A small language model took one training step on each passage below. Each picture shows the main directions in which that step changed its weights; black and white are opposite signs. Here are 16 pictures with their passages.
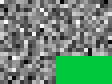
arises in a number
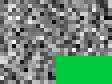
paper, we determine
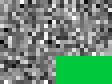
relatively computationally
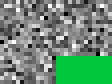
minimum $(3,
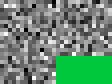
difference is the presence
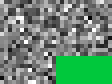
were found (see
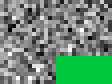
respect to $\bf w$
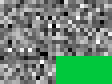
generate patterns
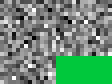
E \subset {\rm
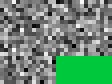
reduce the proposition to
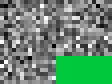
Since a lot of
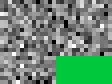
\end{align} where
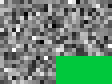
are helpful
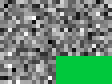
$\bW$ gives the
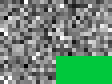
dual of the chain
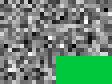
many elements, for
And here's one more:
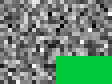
then $\G_P$
